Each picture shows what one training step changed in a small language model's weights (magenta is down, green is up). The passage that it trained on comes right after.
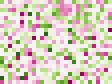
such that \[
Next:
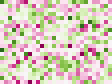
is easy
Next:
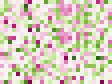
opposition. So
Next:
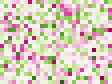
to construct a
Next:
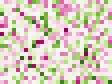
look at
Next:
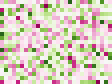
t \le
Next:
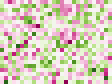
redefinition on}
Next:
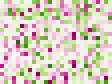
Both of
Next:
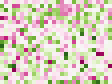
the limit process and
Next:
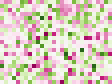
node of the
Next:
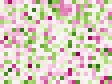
detail in
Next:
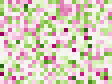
generated of bounded
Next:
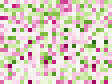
the Ricci
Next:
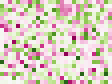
integral operators
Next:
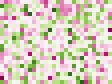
get \be
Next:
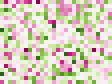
$$ with topology
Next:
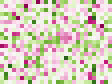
the imaginary
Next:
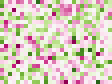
numbers can be
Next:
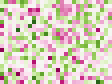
paper.} \noindent
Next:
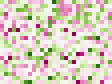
pre- and
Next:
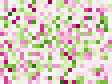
Also, $
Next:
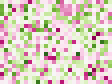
components must
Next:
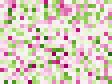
R$ via
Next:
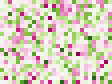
tell us
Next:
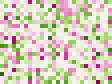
to control the
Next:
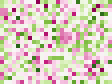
mutation to
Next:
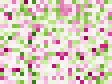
It then follows that
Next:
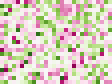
fibration for
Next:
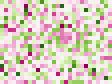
remark that the
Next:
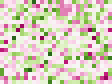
For a symmetric matrix
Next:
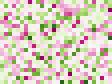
to prove the main
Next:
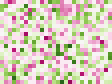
prove that the
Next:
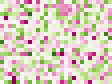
where the inequality
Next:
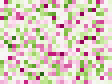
permet de
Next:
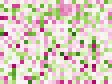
the reset
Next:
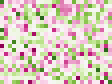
of $r$
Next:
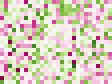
$\tau \in
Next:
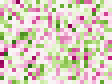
hence stably
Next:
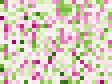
$A$ which
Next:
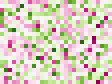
tends to
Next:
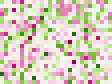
for all points
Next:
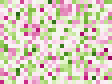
be its positive
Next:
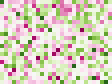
of solvable
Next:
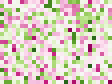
u$ into the
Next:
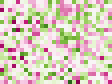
and for small
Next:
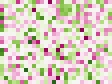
& {\displaystyle
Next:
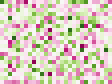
is no singular
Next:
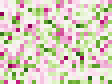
fix a
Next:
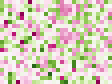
polynomial system. The
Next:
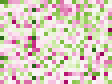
was allowed
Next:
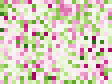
by means of
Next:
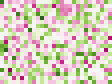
of a maximal
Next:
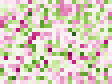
that they are continuous
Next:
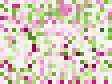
the same paper for
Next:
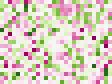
obtained by classical
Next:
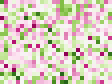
$v$ the
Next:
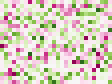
to find out
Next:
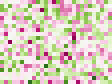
every axis
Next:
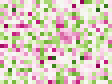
the tools
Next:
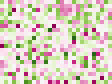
functional, and
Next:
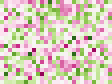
in terms of
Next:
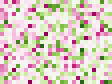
rule of
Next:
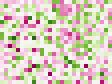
via the continuous
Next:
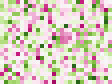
goes to 1
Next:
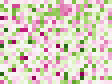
the regional
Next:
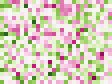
will denote by
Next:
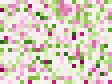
1$, and by
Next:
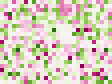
It turns
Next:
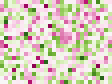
those vertices
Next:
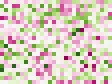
the (right)
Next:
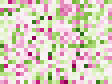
length element of
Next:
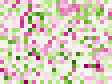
average number
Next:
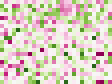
the spaces of
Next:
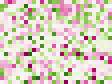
prove the same fact
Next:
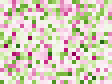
Through a
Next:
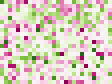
is enough to
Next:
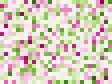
This is why
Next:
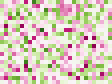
We show that
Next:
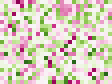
on which a standard
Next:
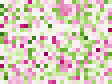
small compared to
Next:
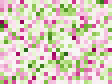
\le \frac
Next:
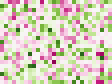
used here can
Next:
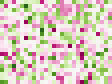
we have used
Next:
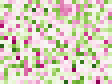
properties of the
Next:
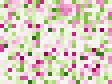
same time, given
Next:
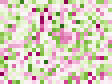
formula for new
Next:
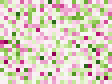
be shown to
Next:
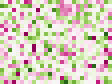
transformation they will
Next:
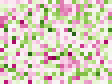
that, given a
